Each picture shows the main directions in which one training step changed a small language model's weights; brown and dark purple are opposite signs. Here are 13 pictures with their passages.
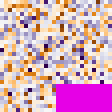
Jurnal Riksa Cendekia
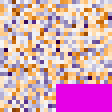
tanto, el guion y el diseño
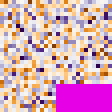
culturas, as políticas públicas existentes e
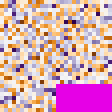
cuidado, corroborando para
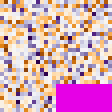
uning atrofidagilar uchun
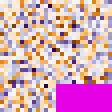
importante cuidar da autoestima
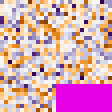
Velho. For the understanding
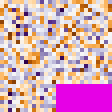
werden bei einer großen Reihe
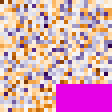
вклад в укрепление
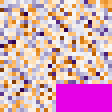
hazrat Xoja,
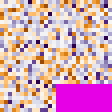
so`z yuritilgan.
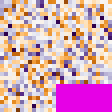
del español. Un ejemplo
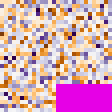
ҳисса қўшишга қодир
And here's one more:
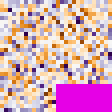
matritsasi⁴ y x
